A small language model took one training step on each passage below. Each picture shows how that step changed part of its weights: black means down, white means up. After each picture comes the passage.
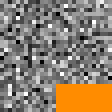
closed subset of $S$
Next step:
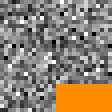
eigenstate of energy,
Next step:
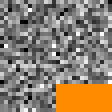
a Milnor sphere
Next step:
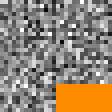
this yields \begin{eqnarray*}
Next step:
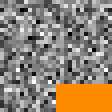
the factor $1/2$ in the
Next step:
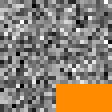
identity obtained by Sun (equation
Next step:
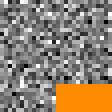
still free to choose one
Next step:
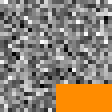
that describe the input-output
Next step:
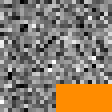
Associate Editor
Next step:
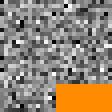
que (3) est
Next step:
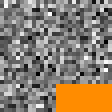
number of components but each emission density
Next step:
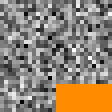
which allows us to identify the
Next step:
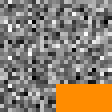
Marco Piva for useful
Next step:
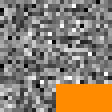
results are illustrated by
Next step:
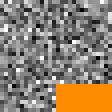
in practice, the models above can
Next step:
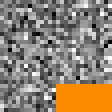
drag})$. Within this
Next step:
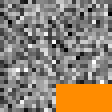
converges to a local minimum, but
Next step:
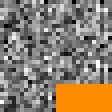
the ambient variety
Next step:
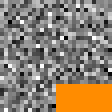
namely, enables us to
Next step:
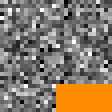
sharing the same literal
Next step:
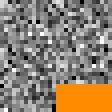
that the inequality concerning the
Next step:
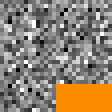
it should be noticed that the
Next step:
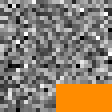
on the principal branch
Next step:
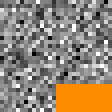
problems}, J.~Math.
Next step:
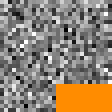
vectors to form a single dataset
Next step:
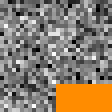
Nonlinear precoding\\
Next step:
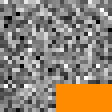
shape drastically changes
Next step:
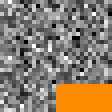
These conditions are satisfied if and only
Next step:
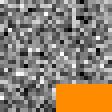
with increasing $Q_z$
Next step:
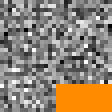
been shown that with the help of
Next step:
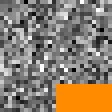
been elaborated in section
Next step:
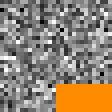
was not duly appreciated in the
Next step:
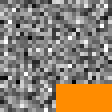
this paper are introduced in Section
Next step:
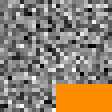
to that caused by $H$.
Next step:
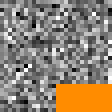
For an elliptic surface,
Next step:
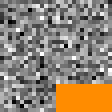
trend to the disappearance
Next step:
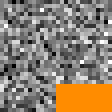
writing down the Bloch
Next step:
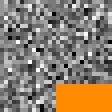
[28], we recall the following
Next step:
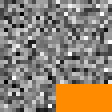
with that of the cosmological constant
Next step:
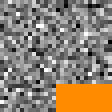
epler's equation. \newblock
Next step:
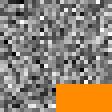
note that the author previously
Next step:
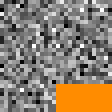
in its course of motion.
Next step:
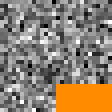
carbuncle effect for
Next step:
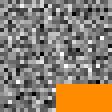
variables $ \kappa_i$,
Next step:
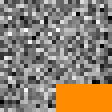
complex plane, since the integrand has
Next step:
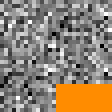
at the $j$th site.
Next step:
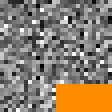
the denominator, yielding
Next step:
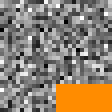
well-known that partial
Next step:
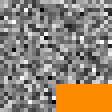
on the stellar surface, thus
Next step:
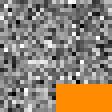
Observational log information
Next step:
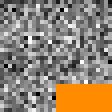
distribution width of 94e-.
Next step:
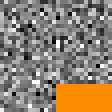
exists $\ttw_h \in
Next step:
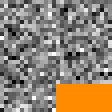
\prime }}$ of the sample.
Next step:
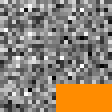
wavelets in specific
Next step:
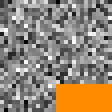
and not detectable emission in
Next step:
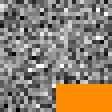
given in terms of deterministic characteristics
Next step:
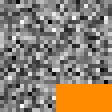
On the other hand, the
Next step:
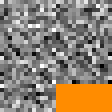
the region where most of the charge is
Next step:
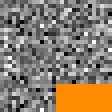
Theorem 2.11} {\it If
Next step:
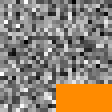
on the basis: \begin{align*}
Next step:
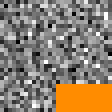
clear that, for any generalized
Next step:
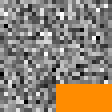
any material platform that
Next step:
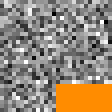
vanish at $x$, in which
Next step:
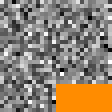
a $\lambda$ factor, we get
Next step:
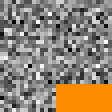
software and compute
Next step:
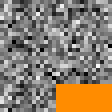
Let $X$ be a compact complex
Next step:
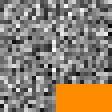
required. If we reach a
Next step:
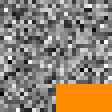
to be a Mathieu subspace
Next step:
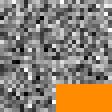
increases, a pronounced
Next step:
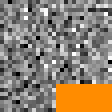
computes the ``average
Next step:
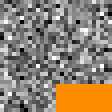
slit}. Here is an
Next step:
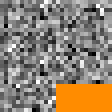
the symmetrized voltage
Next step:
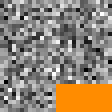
respectively. } \end {table}
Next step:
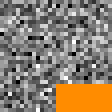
the reparametrization identities
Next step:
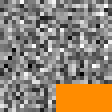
using statistical and thematic
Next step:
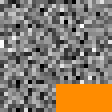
\text{\AA} and
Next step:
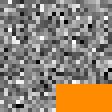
by a M\"obius
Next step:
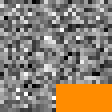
of how much the geometry
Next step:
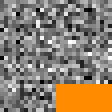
of false nulls.}
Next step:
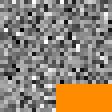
nucleate stochastically
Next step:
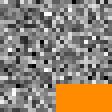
bulk gauge group
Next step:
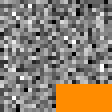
(\ref{esigmapsi})), using
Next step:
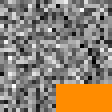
is Quantum Random
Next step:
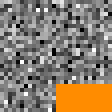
symmetry $U(1)_\sigma
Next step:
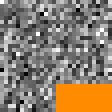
broadly. This paper
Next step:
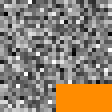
gas cells (see Section
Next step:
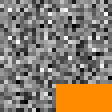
algebras) will be denoted by
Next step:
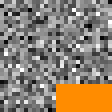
Suppose we toss a sequence of
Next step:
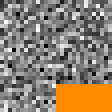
D)$ be a FLS. Then
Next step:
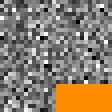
case, we may think that
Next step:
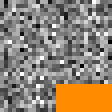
definition of the syntax of
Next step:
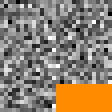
say that a finite group $G$
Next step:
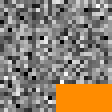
the last section we discuss the
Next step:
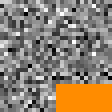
and $p$ have no common
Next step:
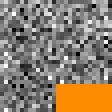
evolution equations} We are considering the
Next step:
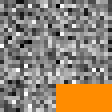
\\ We remark that the corresponding derivation
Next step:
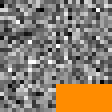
< r\}$, the series
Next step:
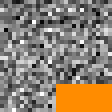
interstellar reddening
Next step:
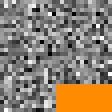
number of component one particles in this
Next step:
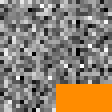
the errors, and it is
